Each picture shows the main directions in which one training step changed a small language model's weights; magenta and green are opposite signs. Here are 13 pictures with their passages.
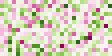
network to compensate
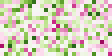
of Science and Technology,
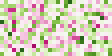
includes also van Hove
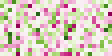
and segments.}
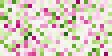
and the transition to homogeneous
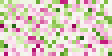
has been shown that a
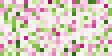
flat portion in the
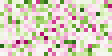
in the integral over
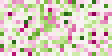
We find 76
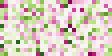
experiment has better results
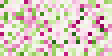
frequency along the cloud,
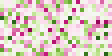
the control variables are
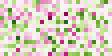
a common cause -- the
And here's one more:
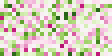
Systems: Computation
